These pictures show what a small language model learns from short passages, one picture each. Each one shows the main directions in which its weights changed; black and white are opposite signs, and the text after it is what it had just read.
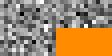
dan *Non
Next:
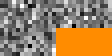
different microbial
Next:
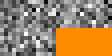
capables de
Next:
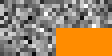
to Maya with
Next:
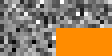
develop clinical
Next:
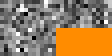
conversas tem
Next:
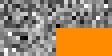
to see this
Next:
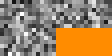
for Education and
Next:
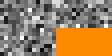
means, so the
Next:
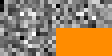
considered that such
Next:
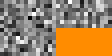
accountability to
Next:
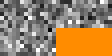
I am only
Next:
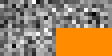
cheaper and
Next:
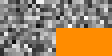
the following:
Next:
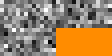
change could be
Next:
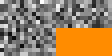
ground for the
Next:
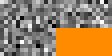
proposent le
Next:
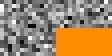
of boosting
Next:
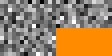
decreased by
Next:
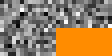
of patents by
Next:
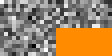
on Poland there
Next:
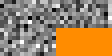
а також
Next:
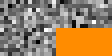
changing interactions
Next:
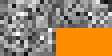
as it enhances
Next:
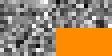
lack firsthand
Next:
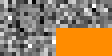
and pedagogical
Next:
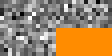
by their own.
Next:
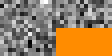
quali delle
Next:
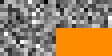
. The set of
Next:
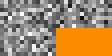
de ses
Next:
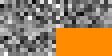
in the article
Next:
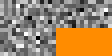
g.) was
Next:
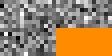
talabalar uchun
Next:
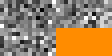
contact te
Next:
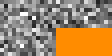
at delivery,
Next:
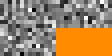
groupings on
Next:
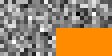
prepared by
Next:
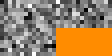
a mean of
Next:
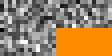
of Pedagogical
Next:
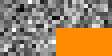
the occasion
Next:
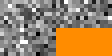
ham turli
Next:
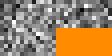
and sequenced
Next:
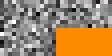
- Nishino
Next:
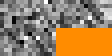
un acte
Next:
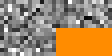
who has largely
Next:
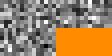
of Enugu
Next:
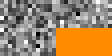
the minimum
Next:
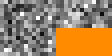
a 0 y se
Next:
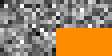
gel in different
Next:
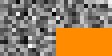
the hard
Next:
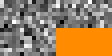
setiap 1
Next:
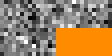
activity are also
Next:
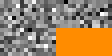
— имеют
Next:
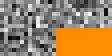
assigned to
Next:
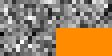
creating the
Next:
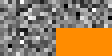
so we only use
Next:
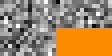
significant than the
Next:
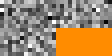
scale observation
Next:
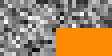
that hydrocele
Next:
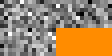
circle that
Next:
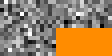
have demonstrated a
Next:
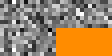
Wie viel
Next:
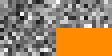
em regime
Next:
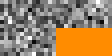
of research in
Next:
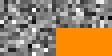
This system in
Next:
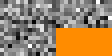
solutions, so
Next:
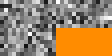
the relentless
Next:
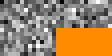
first excited
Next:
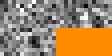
a dynamic
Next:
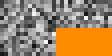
the National
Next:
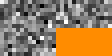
of robotic
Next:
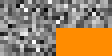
or "app
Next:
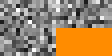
1 Preferential
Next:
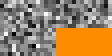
each ratio
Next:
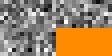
they already
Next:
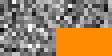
the opening
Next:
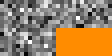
Artigos de
